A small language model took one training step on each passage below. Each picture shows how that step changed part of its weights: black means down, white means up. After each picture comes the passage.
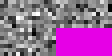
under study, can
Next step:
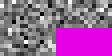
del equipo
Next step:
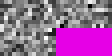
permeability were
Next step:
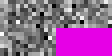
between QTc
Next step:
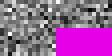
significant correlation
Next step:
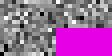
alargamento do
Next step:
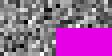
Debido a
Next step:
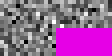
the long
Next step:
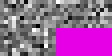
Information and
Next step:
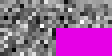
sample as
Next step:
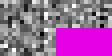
and R.
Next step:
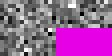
1 ml of
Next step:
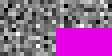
with 11 different
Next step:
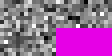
Device The
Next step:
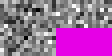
the potential
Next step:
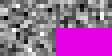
and to mining
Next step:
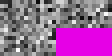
. In a
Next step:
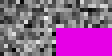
discusses the
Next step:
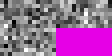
to explore as
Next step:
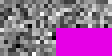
The required
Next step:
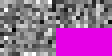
by a first
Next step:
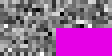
the job
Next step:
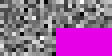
entrega a la
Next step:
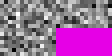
de realizare
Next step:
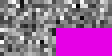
potentiation in
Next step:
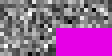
helps different
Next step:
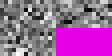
resistance in
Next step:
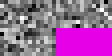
of customary
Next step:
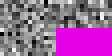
and voltage
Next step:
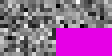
. Sample
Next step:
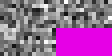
in the drug
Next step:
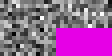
be evaluated and
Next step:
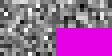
and increase
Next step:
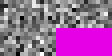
center of
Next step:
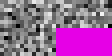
process in a
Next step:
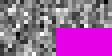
changes to
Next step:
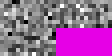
each junction
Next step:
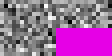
use test models
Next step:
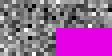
The choice
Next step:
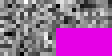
of two new
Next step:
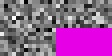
colaborar a
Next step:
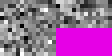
of their implementation
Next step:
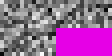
agua y
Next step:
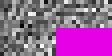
a discrete
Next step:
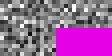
experiments a
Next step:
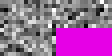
de Sá
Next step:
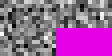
and no fund was
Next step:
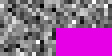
are charged
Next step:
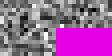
the teacher
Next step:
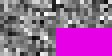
from these findings
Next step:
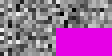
Deal The
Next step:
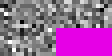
base soil
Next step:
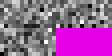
novel is
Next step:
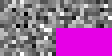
west bank
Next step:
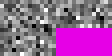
va har
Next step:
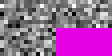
qard wal
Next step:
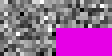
include the
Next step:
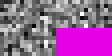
and Western
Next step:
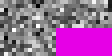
by Liu
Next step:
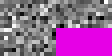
outlined in
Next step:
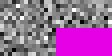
perception of
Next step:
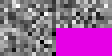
period before
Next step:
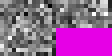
methods could
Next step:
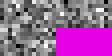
Europe and
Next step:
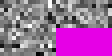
de obra,
